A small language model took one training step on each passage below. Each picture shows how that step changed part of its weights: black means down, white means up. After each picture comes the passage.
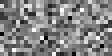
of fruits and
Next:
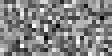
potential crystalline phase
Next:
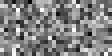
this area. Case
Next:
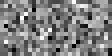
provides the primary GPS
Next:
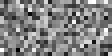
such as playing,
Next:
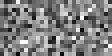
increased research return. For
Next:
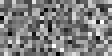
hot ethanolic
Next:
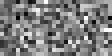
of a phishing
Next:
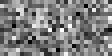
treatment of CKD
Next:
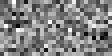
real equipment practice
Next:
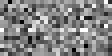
users. Infrastructure
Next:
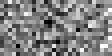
be considered a valid
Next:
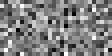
with other protection functions
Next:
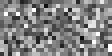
max values of
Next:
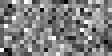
relations among its structural
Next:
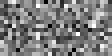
specimens indicate a
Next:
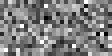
Common applications for
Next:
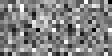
been reviewed to
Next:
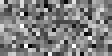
opened properly.
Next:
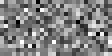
suitable solution for
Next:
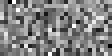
technologies. Through online
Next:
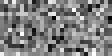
but optimized with different
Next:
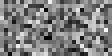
flows. The
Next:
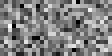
yardstick of
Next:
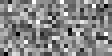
organizations have been
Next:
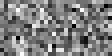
bacterial isolates
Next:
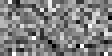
human life. Its
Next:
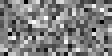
and feel connected to
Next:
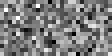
over time and can lead
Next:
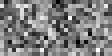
on the news
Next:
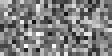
several thousands of
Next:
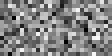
possible to infer
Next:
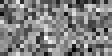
this expressiveness rather
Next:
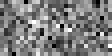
and effective medium for improving
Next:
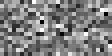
education; there are still
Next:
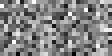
Networking Sites by
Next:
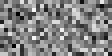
fermentation tests
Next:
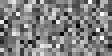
the idea that
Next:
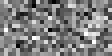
the total dimension of
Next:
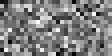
which gets initiated
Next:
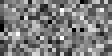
Ma, Q.
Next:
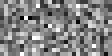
with water. The complex
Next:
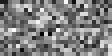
which can be applied for
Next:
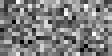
needed to detect the
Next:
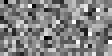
that the washing solution
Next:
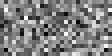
& X Yu.
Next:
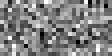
devices make the
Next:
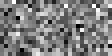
nm (ϵ
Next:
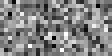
tyramine involved
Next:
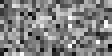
the way English Language
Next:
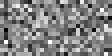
arises to fully
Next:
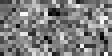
a research study.
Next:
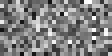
lower level, which
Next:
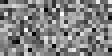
[11] found that
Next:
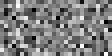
same section. In section
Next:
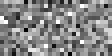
and science communication are not
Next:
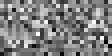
final state. Such
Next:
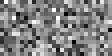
the stiffness,
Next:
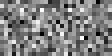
functionality, and improving
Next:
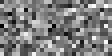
measurements is possible to
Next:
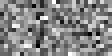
Computer Speech
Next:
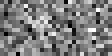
questions, enabling participants
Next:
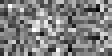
standard deviation,
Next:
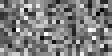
of this study, it
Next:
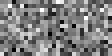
are iid across
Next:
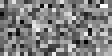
for the text,
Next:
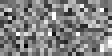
outcomes of a test on
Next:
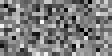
18 nm indium
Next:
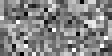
and Jobs
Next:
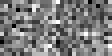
a great deal of
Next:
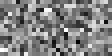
n) Patient
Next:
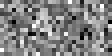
data block and global scores
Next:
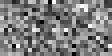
isotropic resolution
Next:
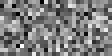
the auditing information security
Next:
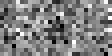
section concludes the results
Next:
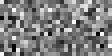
that are important for
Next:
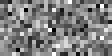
argument for reform
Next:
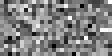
reasoning abilities
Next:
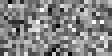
primary challenge,
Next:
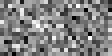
normalizing them with their
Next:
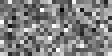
authored by only 6
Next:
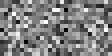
Minimum age
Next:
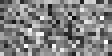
works and statements of
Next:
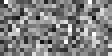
A2) consist of
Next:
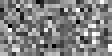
maturity of a given
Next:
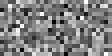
Contributed to data
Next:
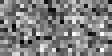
The findings revealed that the
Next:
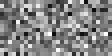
of existing published
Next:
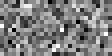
given is smaller than
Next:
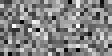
require them to clearly
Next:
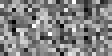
data had been conducting
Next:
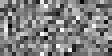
freed to change
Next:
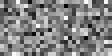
had come into contact
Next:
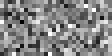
intensity. This may be
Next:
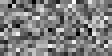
Very High 0
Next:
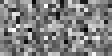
in infants aged
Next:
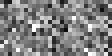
instruments. The
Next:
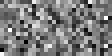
studies* vol.
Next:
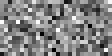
areas tend to grow
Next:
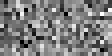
yields for all the
